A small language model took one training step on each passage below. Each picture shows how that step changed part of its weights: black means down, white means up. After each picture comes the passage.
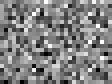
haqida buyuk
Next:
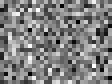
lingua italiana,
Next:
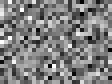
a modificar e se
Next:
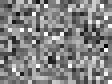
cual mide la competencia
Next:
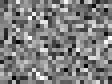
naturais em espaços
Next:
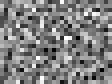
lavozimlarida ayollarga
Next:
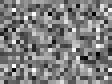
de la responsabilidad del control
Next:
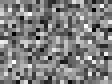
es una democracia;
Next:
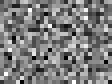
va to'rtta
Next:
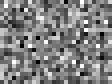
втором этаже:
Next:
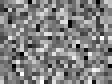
2ª turma.
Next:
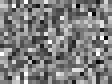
hám jáne de
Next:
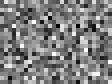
день зависит
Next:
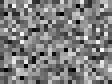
que el contenido de los
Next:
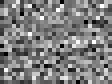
oz sonli harbiy
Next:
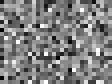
мемантину та
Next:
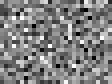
Esteban Murillo
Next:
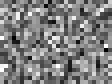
de histerese gerada a
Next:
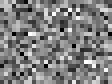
who acquire well
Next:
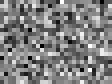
ушбу турдаги
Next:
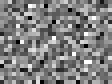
utilizadas para o planejamento
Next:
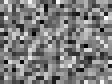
развития уголовного
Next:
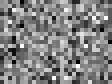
три моря»
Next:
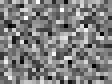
și regenerare de
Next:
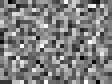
Resumen El presente documento
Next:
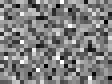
to'garakmi yo
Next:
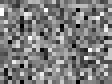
%gacha qismini ichki
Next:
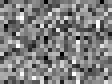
में हम
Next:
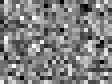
У зв'язку з
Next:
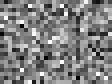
especialmente no que se refere
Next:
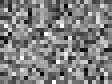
diversas personagens que
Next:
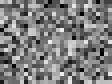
construção aditiva de
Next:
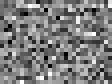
to low-tax
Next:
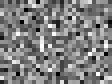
para la cohorte 3 del
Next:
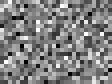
takror ishlab chiqarish
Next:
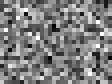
caso, con los avances
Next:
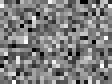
i cittadini in tempi
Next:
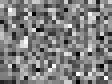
industrial moderna
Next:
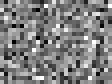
tarix yo'nalishi
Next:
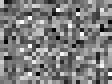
be ripe (it's that
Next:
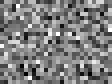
що вчені, при
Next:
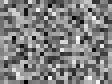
serva esclusivamente di
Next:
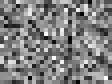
ва келин, эр
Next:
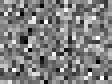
проведених досліджень
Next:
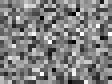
und Didaktik im
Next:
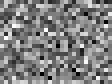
unidades de pronto
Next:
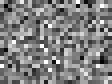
- Sanjaya, E.
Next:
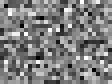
con Australia y la
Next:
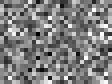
University named after
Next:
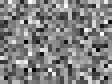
a una peculiar
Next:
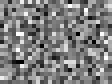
de apostolado y
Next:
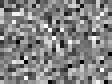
haben Lehrpersonen und
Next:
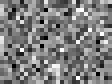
accountant informatie kan
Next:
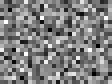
estudos escolhidos.
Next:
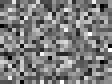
o‘zlashtirish jarayoni
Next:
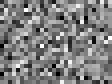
se caracteriza por la
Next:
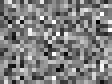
of Philosophy, Professor
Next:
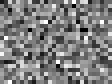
estudio, hemos considerado el
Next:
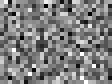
Arab News,
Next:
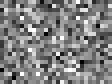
також зачіпає
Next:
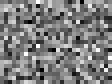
e abusos cometidos
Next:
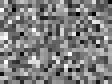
wijze, door de
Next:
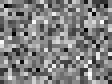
de investigação científica
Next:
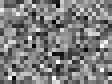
semantik, sóz
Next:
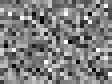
de outubro de
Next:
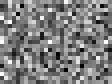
del camino hacia las
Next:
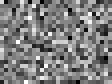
pensamento, como o ato
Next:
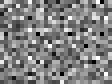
восстановления систем
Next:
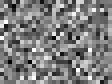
pedagogikaning bir qismi
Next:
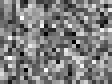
Свидетельство о
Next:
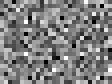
ela não é escrita
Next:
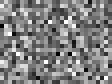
jonivorlarning turli
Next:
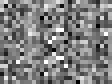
of the study show that the
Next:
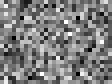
более эффективной.
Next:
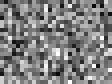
tudo, visando
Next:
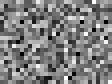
zid semali birliklarning
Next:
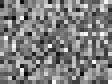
manfaatsiz holda
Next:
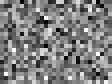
sistema de aquecimento de
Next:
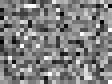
неизвестный ум,
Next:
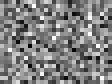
der Entstehung des
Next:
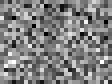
dentre outros; ou
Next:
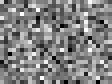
não creio que tenhamos
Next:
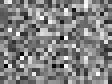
of Sciences*, vol. 16.
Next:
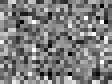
Para Recintos
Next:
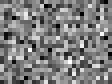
dentre muitos outros
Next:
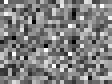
audit* en *audit
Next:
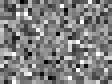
Freunde treffen
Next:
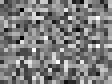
xillik borligidan,
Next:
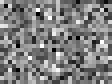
que respeitem e
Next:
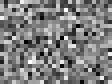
die vele kommentare
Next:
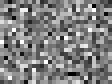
Los inconvenientes
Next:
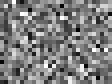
as the preferred
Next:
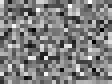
écoles privées de
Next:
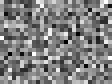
gatunek nowy
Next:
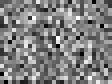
insoniyat oldiga hal
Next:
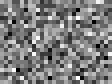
the assimilation of content
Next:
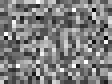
emas, balki xalq
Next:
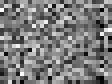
Xar bir bandni
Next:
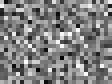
ZHU, D;
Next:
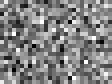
региона НААН
